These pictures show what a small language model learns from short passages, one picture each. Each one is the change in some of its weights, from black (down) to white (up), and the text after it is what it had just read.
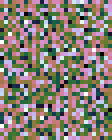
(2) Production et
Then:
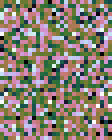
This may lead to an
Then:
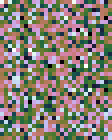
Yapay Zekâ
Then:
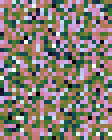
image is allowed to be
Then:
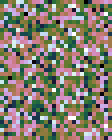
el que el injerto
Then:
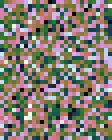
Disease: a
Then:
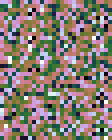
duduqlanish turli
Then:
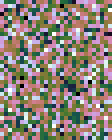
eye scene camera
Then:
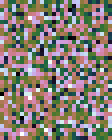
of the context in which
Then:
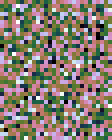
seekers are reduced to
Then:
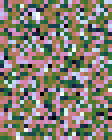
tool that serves to inform
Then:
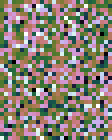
telah terjadi
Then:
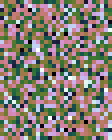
жуда катта
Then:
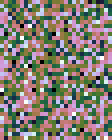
century [2].
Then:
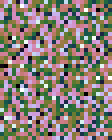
rule will be added to
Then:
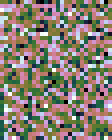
Género N %
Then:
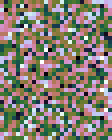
teaching, ang mga
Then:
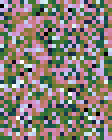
Transplant 65
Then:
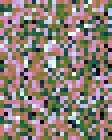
xususiy korrelyatsiya
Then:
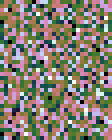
mountain catchments of
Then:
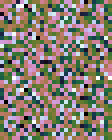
be made using plant extracts
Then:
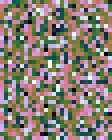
tozalashda ham
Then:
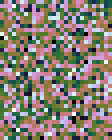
Statistical analysis The data
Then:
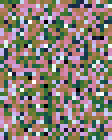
estos derechos
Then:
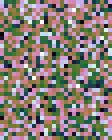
sample was annealed for
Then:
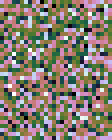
the group of normotensive
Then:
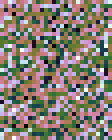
se na ovom
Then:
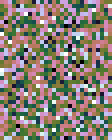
differential estimator and derived
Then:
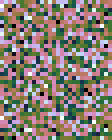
dependent on a closed
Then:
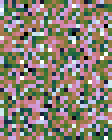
korxonaga yoki
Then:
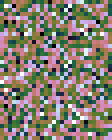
in the workforce,
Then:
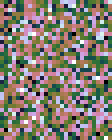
wawasan baru
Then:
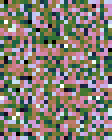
III); туалетное
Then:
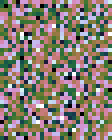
accurately estimated apart from
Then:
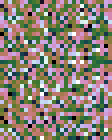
ifodalaydi. Ushbu
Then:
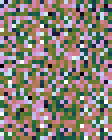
ko’rib oson
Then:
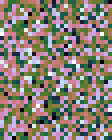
raqamli texnologiyalarni
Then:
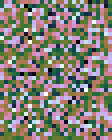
The World Bank points out
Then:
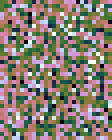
and Spain with 581
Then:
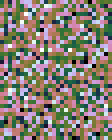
Panama. Fort
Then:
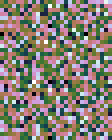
year. The organization of
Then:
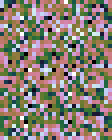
input super resolution model
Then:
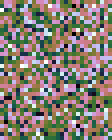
realizaciyu mer
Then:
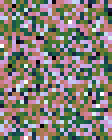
single-phase and
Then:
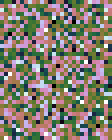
Availability of data and
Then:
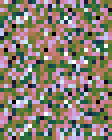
leaf tip shape has
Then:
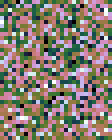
with its emphasis on human
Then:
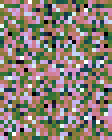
Dual education as a strategic
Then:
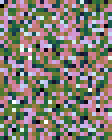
of the perchlorate
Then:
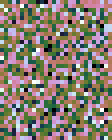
importante estúdio
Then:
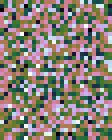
in teaching. Online mode
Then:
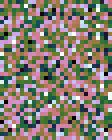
de imagens. Essa
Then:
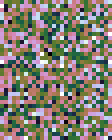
many articles and books
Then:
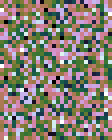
together with God the
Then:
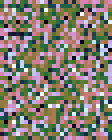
Xizmatni o'tash
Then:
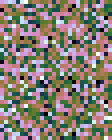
de mulheres com
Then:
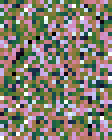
шундаки, у
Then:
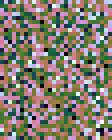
دار الكتب
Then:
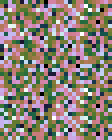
a integridade física
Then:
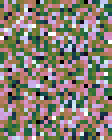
and bind heavy
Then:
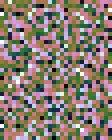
could appear to have influenced
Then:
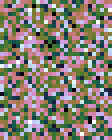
may pose challenges during the
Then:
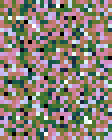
etishda har qanday
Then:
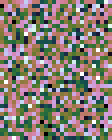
consul. În
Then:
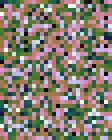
: entre personnalisation et
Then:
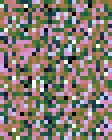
del IMV.
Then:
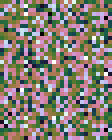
But I immediately
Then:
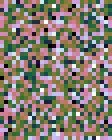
de la información*.
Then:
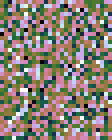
teaching hospital Sehwan
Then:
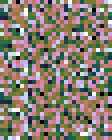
they will also feel
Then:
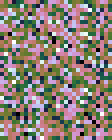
a experiência com surdos
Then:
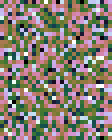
language there. They are
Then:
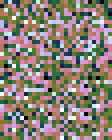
for immobilization
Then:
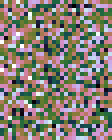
of donation"**
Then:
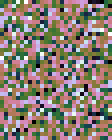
high similarity of the structure
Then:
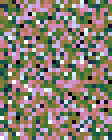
Bundan tashqari,
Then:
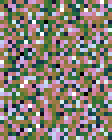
[2] for the entire
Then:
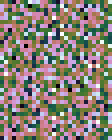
and order. In this
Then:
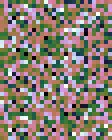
attention from the state so there
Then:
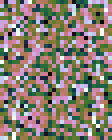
examination of CSF,
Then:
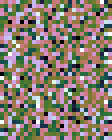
direito duplo e de
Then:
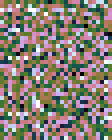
efetiva valorização da
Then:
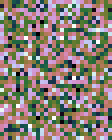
of steps, and that
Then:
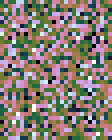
on Striga Control and
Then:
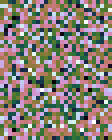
comprueba experimentalmente
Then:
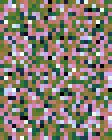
Number of atoms
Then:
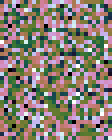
Interacción social en los
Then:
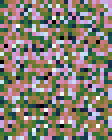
Department of Forensic
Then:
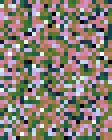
This study used the cooperative
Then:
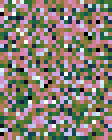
have emerged in recent
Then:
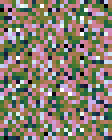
einer gelungenen Zusammenarbeit
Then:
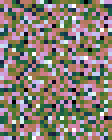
basado en estimular la
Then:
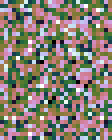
manuscript while
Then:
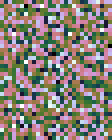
constructor. Therefore, the
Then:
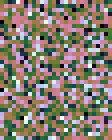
definition appropriate for a
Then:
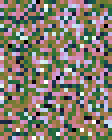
rencontrer une
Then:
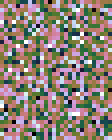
as “A virtual studying
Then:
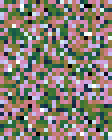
человек. / Г.
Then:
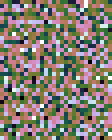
the participant is responsible for
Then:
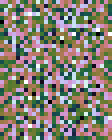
categorized into different levels of
